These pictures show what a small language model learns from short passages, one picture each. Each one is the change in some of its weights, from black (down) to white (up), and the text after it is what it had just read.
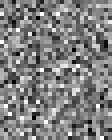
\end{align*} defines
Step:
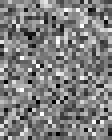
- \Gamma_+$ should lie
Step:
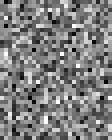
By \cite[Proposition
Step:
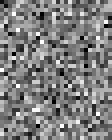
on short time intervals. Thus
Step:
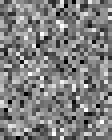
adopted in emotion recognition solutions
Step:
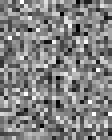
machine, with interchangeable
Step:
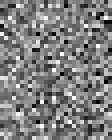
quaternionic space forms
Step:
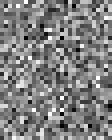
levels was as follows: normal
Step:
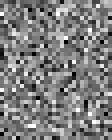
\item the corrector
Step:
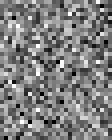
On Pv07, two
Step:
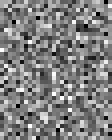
in this formula were defined
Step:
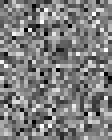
chapter we summarize all
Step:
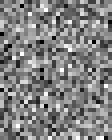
were analyzed separately, and
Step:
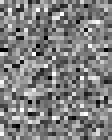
through its management (Wang
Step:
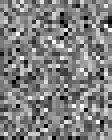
it was primarily caused by
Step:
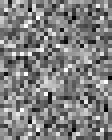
Complexity Other:
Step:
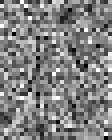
us to look for ways on
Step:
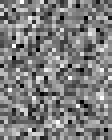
a high potential for practical applications
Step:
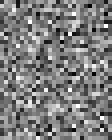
alike Conjecture 3
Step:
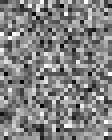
expect on average to
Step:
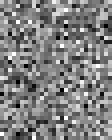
if the scalar operators in the
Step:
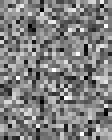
the effect of vibration on
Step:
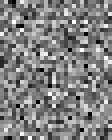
diet contains between 30 and 40
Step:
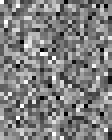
preference and cost
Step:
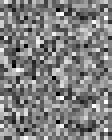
детей при
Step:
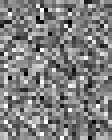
Dissemination of the
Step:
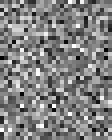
the students responded. The
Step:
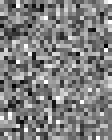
\to \infty}
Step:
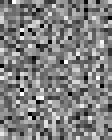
male opting for the
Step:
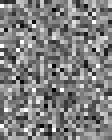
It follows that ξ is
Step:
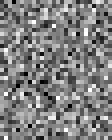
tau protein,
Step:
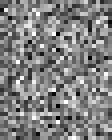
Public, fully open,
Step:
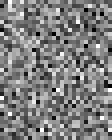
quickly spread to more
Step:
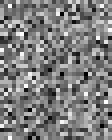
a normal binomial
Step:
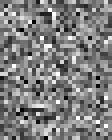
isolates stable proper
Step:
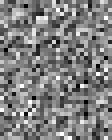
an index for land-use
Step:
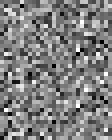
was constantly monitored,
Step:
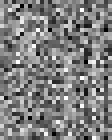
harder to achieve due to
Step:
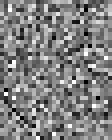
continued to increase (Figure
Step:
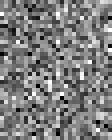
&& \leq L \cdot
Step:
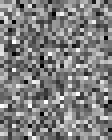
outer conjugate, then
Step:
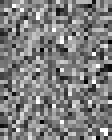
Data Archiving and
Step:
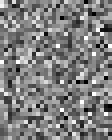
background Riemmanian curvature
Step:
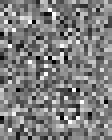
is not limited to the linear
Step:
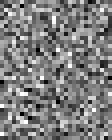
in vitro triple cell
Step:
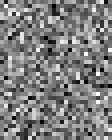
very tightly contain
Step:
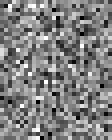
algorithm with diagnosed or
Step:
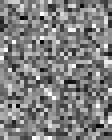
of these systems can present
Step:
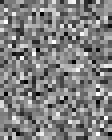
of three overlapping disks
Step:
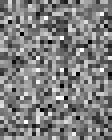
do not have a subscription
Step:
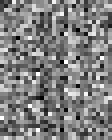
and that the closure is a
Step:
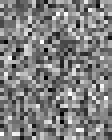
This allows one to get
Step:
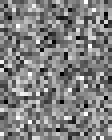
you eat at a
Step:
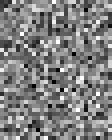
and follow the individual particles which
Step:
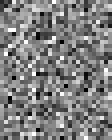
and effective way to offer possible
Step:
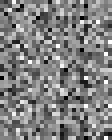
but it's not appropriate for
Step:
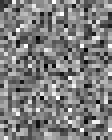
and second order deformation of
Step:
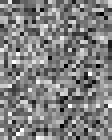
are important for our understanding of
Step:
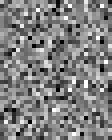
Institute, Silesian
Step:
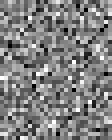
hope to show the data model
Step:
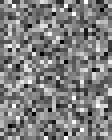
projects. Who can make
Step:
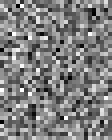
linear relationship between the probation
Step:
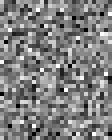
initial guesses for the
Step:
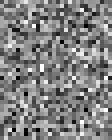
amount of released drug was
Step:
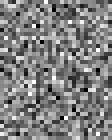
cent of the population had
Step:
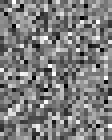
but corollary 1 is not
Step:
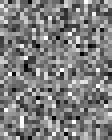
}\left( 1+\delta
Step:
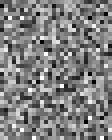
of type (T1).
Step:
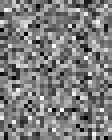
procedure displays a list of
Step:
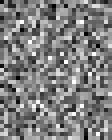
nine types of the
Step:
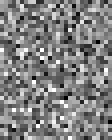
basic configuration consists of:
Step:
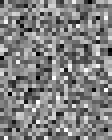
consist of 18 blocks,
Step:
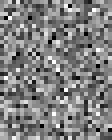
(The value of the parameter
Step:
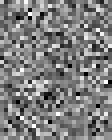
most climate mitigation
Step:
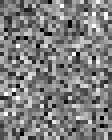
Interacting Fock
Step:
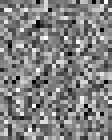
8. Energy histories of
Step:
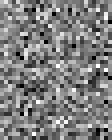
We now investigate applications of theorem
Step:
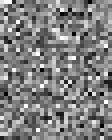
of $M$ if for
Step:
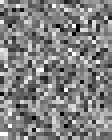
The properties of the anodic
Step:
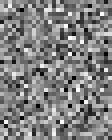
for which cytopathological
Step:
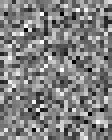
Here we are using the natural
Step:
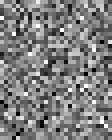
winter diurnal cycles
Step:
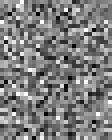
Conversely, negative cultural aspects
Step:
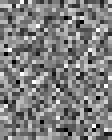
numerically. Hence this term
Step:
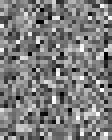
y_k dx_i
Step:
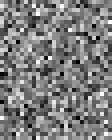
has been a successful tool in
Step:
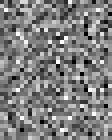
blood product replacement due to
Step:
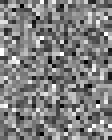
system regret of the
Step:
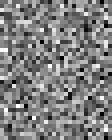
union of $n$
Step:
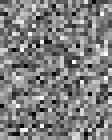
disease increases the possibility of developing
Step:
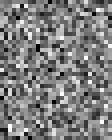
play a fundamental role in
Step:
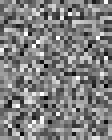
Cinema Professionals
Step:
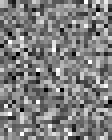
\mbox{ in }
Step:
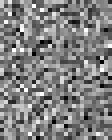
Declaration (the
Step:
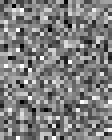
Open Innovation
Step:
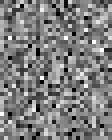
better radiation tolerance. A
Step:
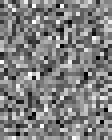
a fixed $Ra$, the
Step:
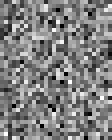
and automated control of
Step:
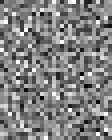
of words of finite length with
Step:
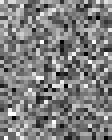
many cases it was not possible
